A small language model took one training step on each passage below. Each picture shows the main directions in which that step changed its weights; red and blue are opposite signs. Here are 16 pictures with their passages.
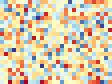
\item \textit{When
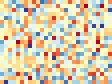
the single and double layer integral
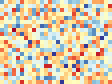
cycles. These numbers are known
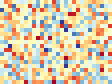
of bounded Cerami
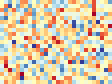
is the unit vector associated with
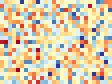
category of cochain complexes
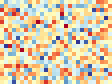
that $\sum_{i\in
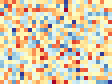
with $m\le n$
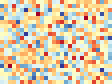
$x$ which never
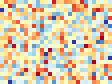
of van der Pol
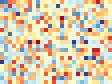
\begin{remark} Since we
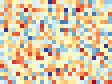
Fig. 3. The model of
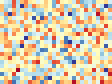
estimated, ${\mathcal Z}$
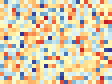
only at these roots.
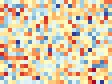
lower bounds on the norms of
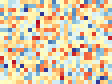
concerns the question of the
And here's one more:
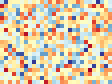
local maximum. Therefore, %$$
